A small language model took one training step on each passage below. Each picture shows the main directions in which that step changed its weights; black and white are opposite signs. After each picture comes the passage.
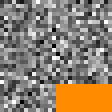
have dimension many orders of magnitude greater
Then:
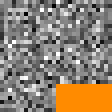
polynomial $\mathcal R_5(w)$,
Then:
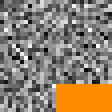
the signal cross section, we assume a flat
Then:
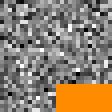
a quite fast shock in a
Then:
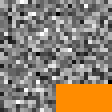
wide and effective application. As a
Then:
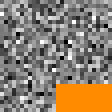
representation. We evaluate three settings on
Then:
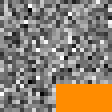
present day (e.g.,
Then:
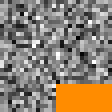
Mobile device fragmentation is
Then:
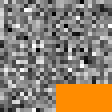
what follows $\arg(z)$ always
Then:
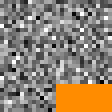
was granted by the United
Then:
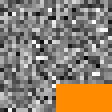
(section (1)). It should be
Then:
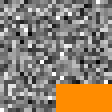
seen, limited only by the available dynamic
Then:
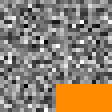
assume the observation noise $(e_n,
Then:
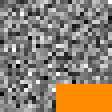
at time reversal. As a
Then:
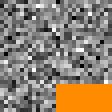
parameter $b$ has length dimension one and
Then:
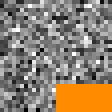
and $\rho_\infty(H)$ following
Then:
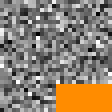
they can often be expressed in terms of
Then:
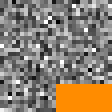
be robustly established for
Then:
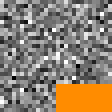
such a situation can be observed when considering
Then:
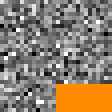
sampling step. Graph sampling
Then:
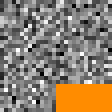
distributions, mainly in spatially discrete
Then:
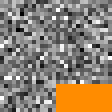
to sizable effects. What is
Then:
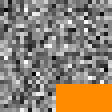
has an undetectably small
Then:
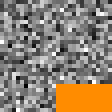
the investigated pressure range.
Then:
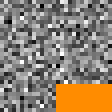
kinematics by comparing DLAs
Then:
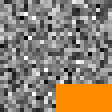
le « Model Driven
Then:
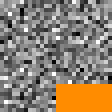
strain to the material time derivative of the
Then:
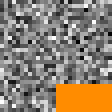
:\T F \circ \T
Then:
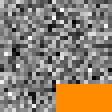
of magnitude. The $L_{\rm
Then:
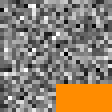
field may be screened in the
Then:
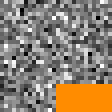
to scale beyond relatively small numbers of parameters.
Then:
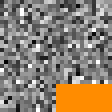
use this as a worst-case
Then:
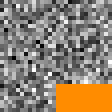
the reasons behind correct and
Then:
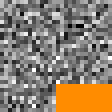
the machine frame. These are
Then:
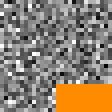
traveled by an off-energy electron
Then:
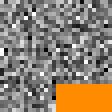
structure of zoom-whirl
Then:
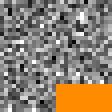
HTCondor system for secure
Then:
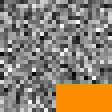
the Fermi momentum $k_F$ and
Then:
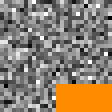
pyrocurrent changes with the sign
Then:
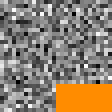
phase. Fig. 3a demonstrates that
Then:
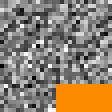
by Mondal \textit{et
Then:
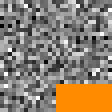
They were attached to the side surface
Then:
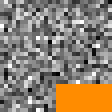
visible laser beams, the second order
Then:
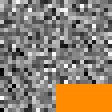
is associated with a particle of mass
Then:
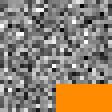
This potential for separate specifications provides further
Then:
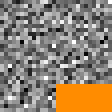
we did not observe a similar
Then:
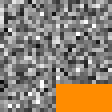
potentials, particles are more likely to
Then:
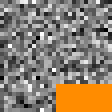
but these claims are limited by
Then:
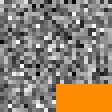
GOES X-ray flus is
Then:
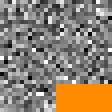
\begin{equation} {\hat
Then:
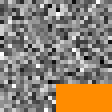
analysis by first identifying at regular times
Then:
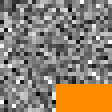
is zero at the current epoch,
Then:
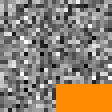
appears if the computational mesh is
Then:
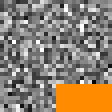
the confining phase, correlators of
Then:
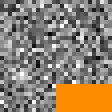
of $E_0$ in terms of
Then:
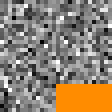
mechanical entanglement creation in a
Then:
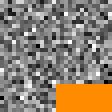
mass spectra of particles at large total
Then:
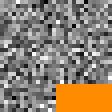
one-dimensional diffusion equation in the
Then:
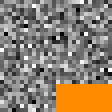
five discrete traces, but the
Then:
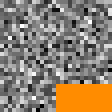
network may not explore the full spectrum of
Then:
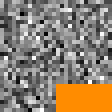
all users, it is optimal to leave
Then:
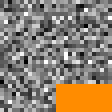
level shift at a well-defined pair
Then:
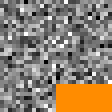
by adjusting the geometrical or
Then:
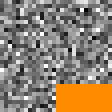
to ensure that the solutions of the
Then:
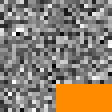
geometric and physical property of a
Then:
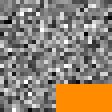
Cloud and Formation of the
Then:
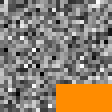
the terms we have \begin{align*}
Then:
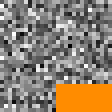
tail of local providers.
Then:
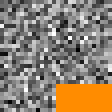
is the flat $\Lambda$CDM
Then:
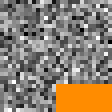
of the constraint ${\dot x} -
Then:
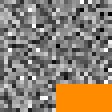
voltage are made by crossing two
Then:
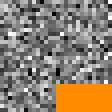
width parameters were optimized for $NN$
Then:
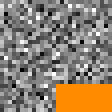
clocks. In addition, the
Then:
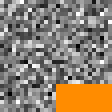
or moisture, samples were
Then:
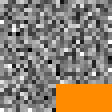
extracted $\xi_K$ from the
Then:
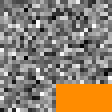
unloading position (or vice
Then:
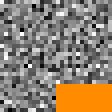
In this density regime the stationary state
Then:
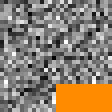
get a bialgebra. While the
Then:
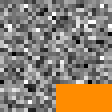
gets smaller upon decreasing
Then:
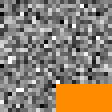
system. In a box whose size is
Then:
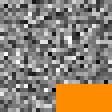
a gauge field, a long-standing
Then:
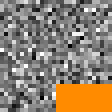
The neutrino oscillation parameters are evaluated
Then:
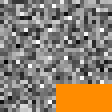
depend on 45 deformation parameters
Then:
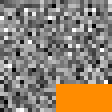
doubly eclipsing by
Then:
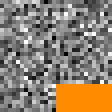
energy variation is approximately 20$\%$. This
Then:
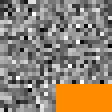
grade sensors. Many of
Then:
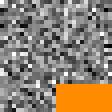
microscope image of the array of
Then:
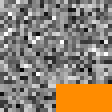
and returns $I \cup
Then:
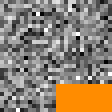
states of $^6$Li is
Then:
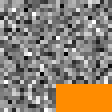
Schr{\"o}dinger equation
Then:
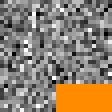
core}$ or $\alpha_{\rm extended}$
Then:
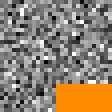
seem to be located in
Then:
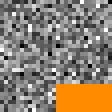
of QCRB in the pure state
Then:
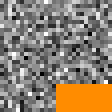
on general purpose graphic processing
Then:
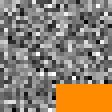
of the data, as shown in Fig.
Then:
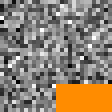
Common Astronomy Software
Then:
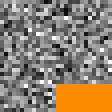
is only a consequence of expansion rate variation
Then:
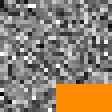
its initial and final states. If the average
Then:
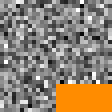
of rotating naked singularity
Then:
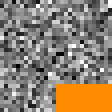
Brink \end{center}
